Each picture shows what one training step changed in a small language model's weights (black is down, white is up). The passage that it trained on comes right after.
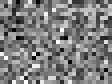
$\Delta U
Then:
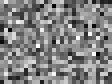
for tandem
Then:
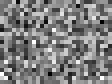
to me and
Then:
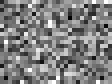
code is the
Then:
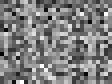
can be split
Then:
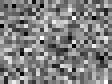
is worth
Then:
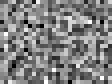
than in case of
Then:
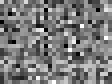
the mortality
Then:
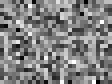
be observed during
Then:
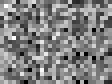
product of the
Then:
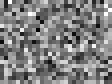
disorder) and
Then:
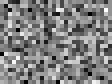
of Physics,
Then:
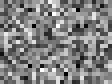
developed by
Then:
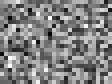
of the image
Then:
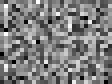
should further increase
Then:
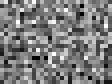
the Light
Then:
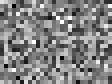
on five
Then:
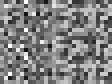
while using the
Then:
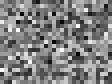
density requirement
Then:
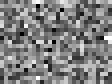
dashed line
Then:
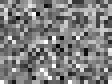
over the complete
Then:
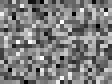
couplings of the
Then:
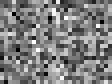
metric is given
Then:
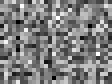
corner of the
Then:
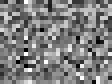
regions with
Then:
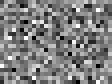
shifted from
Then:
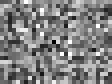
they survive
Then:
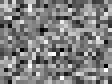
finds the
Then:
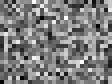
absence of an
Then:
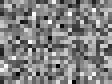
this result to
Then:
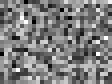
fail in
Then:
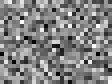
at shorter
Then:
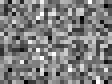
the magnetic field of
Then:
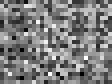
a larger stellar
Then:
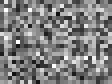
us start by
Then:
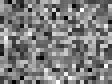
having a
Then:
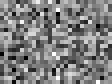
is halved
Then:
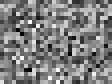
we need to perform
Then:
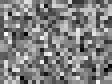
description can
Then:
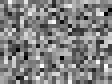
for six
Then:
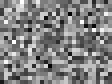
table. A
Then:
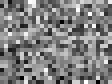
forks do not
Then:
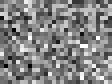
linear network cannot
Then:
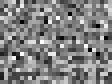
low and the
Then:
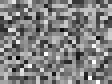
second term, are
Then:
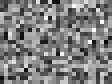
as follows:
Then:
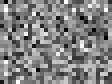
must equal
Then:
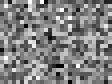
in future
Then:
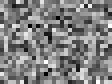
at maximum for
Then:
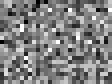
generalize to this
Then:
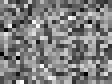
can be seen
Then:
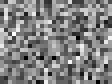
considered, a condition
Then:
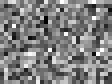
length information,
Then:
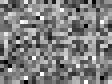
conductivity by
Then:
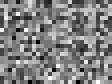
associated with a
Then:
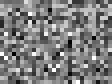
this method requires
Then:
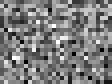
the closed
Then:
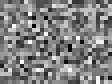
sections 5 and
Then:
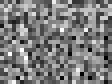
for the experimental
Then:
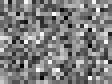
THz emission
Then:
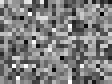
to tackle
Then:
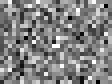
pulses is
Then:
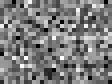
The comparison between
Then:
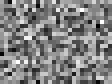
area |
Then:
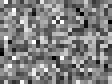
on the scalar
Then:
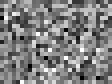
distance to
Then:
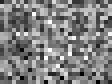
to a larger
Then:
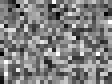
differ from the
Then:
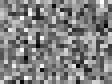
shows wind
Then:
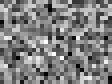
in the radial
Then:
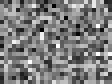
an absolute
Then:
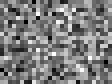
the red line
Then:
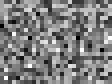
are shown by the
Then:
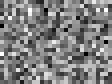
beginning of
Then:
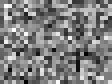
application of
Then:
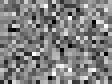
two program
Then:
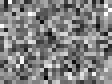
disorder and
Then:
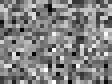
in the previous section
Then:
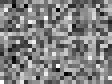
it cannot be
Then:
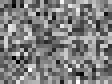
correlations between
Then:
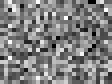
codes have
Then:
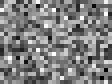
the cause of
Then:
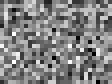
model, the
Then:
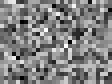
of existence
